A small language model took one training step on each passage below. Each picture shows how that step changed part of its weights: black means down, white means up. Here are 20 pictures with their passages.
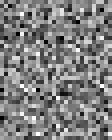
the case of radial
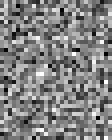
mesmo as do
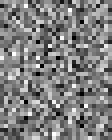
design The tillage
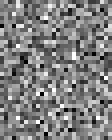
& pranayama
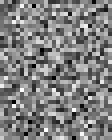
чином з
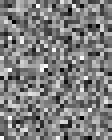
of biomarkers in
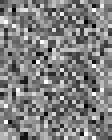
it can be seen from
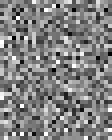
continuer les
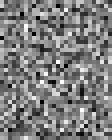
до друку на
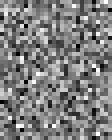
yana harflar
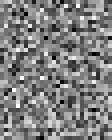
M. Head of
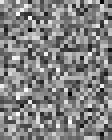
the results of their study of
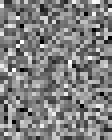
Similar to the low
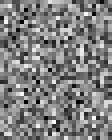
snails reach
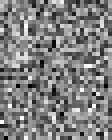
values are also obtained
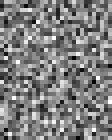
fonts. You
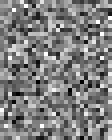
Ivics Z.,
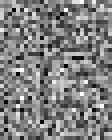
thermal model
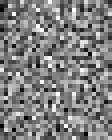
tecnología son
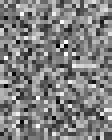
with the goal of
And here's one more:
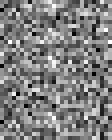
на БВП** В
